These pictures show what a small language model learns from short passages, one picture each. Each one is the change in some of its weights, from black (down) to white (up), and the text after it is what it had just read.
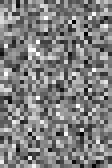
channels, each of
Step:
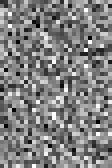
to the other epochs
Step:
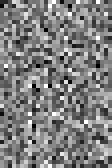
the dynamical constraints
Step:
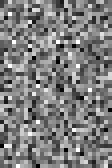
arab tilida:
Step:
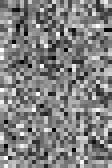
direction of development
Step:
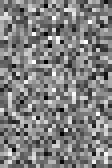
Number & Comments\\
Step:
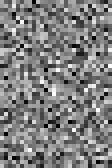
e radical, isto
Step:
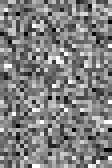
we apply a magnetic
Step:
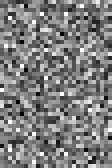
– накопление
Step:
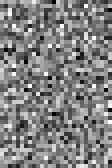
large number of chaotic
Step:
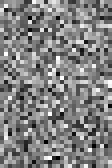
fixed price plans
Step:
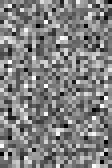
бу рақам
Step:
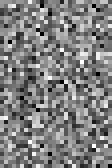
parameters customised for
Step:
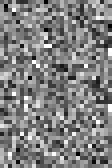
depth of $25$
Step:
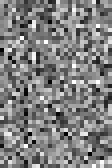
motion. The initial
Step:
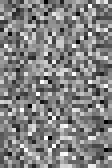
commute, we may
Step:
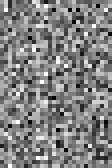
infinite ergodic
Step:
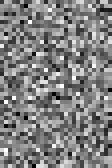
first principles
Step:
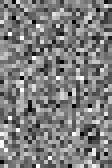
представлять не
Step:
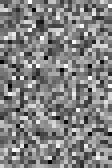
biometric input is
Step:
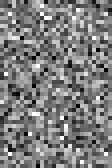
to existing Ada
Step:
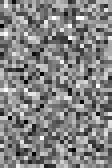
where the details of
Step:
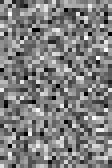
docente no Centro
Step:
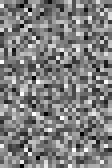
– Apparition,
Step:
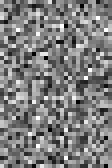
the system card provides
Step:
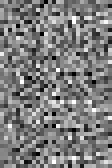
va ijtimoiy
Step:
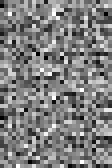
formation depends on the
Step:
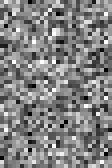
\bar\eta^+$ in
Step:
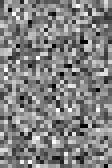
osservano nel di
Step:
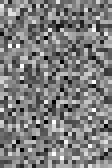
– ommaviy
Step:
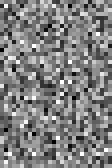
Kyoto University.
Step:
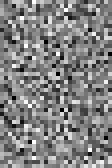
which the polytope
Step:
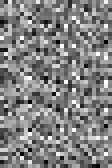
qismlarini ushlab
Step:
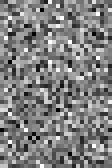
and dim very fast
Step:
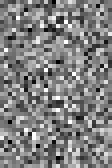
rir. As performances
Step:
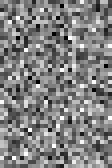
only qualitative, such
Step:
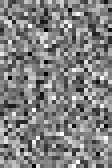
begin by explaining
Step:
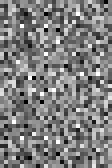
el Código
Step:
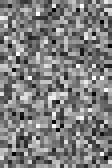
through momentum
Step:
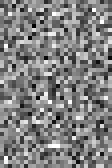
conditions in Lemma
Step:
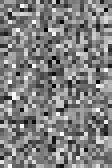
- Systemdenken -
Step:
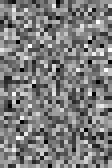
for short), the user
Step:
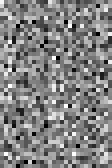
Bras Cardiol*.
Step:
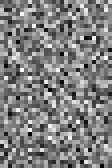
to the point u.
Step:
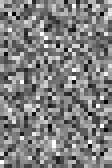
Exige-se a
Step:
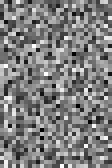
charge choices for
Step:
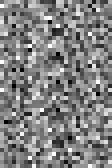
de percentuais de
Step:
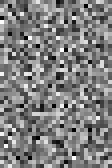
dar realismo nos
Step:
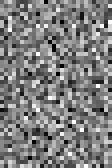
la información sobre
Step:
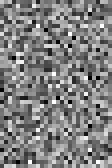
the ICMEs while
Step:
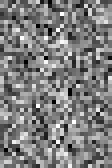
conservation ($T^{\mu
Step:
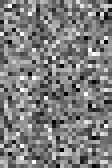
у становленні
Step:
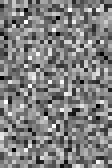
gauge, conformal
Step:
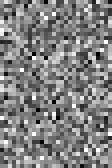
transplanté avec
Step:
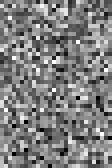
\rangle}^2$ and
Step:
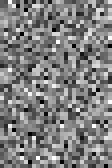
In systems where there is not
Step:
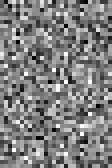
should be zero up to
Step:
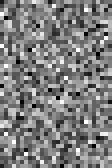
14 ta raundi
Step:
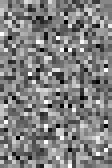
bola nutqining
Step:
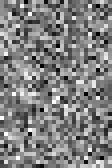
stay the same). The
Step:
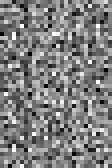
Higgs boson
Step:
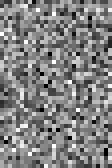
shown in (d).}
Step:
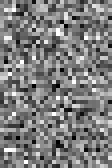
of applying our high state
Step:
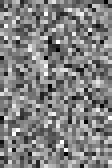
best-fit models of
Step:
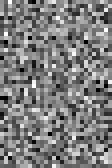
yordam beradi.
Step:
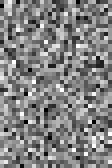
value of the profiles of
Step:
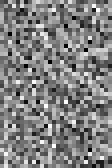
to the fact that, for
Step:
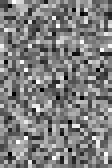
Pavón) Kunth
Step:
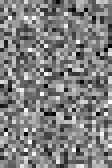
total stars (by
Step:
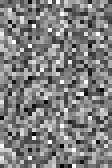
outside or inside both
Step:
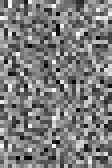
به صورت
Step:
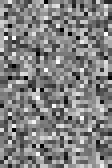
a corresponding symmetry
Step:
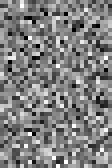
bugun Rossiya
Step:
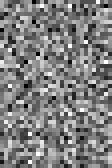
an effect on Li
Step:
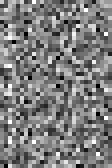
number statistically significant
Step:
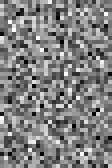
time scale $\tau_{\rm
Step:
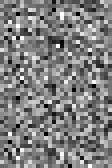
result, i.e. the
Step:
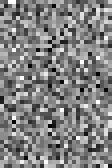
correcting codes,
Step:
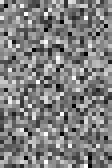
plasmon fields,
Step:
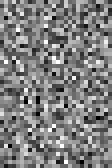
mesa, y por
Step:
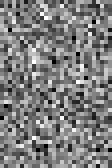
to investigate only
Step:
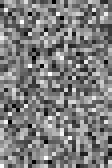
semimetal at low
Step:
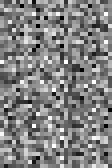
qator muhim va
